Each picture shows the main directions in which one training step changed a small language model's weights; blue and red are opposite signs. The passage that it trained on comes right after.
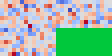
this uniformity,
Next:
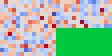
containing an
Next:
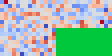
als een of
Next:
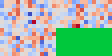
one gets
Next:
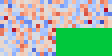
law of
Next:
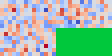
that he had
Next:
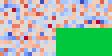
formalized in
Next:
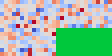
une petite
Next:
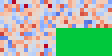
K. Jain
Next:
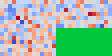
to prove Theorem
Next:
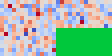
positivamente nas
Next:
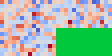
an integral,
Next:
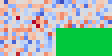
this study can be
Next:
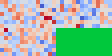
bir xil
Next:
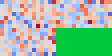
law from a
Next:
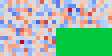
and updated
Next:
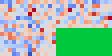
in patient who
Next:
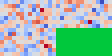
\left| x
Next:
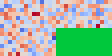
of the model
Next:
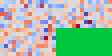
there is one unique
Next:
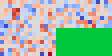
to properly
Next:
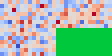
between the width
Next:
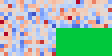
symmetry of the
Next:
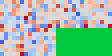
better understand what
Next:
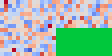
dilema entre
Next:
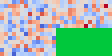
in males.
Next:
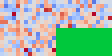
the best
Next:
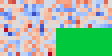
area under the curve
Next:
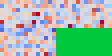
development, a
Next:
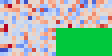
$M$ samples
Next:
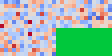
aan bod
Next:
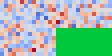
the hyperbolic
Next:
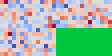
automorphism of an
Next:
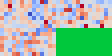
expansion in
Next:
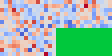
que $a$
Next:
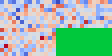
other methods is
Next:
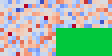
main result, we
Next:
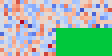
el diseño
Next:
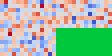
presented in a
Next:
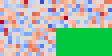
(Van der
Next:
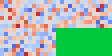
presente e
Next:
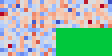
In this section,
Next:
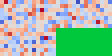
of any game
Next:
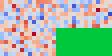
plans for the
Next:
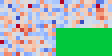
qardosh va
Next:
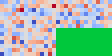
to ${\cal
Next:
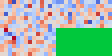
in Fig.
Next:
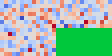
equivalence of
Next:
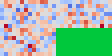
representation vectors
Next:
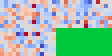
medio del
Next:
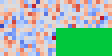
the third
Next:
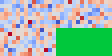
the proof.
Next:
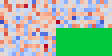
states, and
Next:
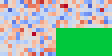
of an element
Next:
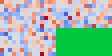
the DHAB
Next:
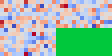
students perception of
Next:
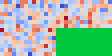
be computed from
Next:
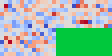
de estos
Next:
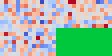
also established
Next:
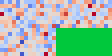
Furthermore, the
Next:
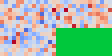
homens e
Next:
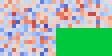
of the species
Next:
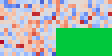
for kernel
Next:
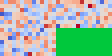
where the exact solution
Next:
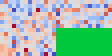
assume now that
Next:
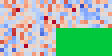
material. Their
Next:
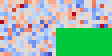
Let $S$
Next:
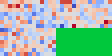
equation for this
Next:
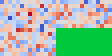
left figure shows
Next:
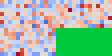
problem, we prove
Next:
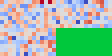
may be useful
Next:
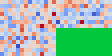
between the continuum
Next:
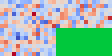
the spectral domain
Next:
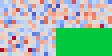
and Information
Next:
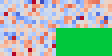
in effective
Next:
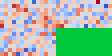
structure. One
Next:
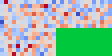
SSE &
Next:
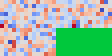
was investigated the
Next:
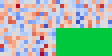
Birey ve
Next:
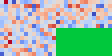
o ideal
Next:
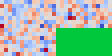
The local trivial
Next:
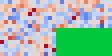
x$ and
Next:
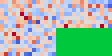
two groups according to
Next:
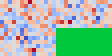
va bu ishlar
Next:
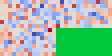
to make sure
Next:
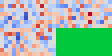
of elderly
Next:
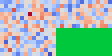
Science in
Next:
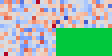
unitary matrices
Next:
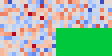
vertex with
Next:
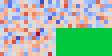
is contained in
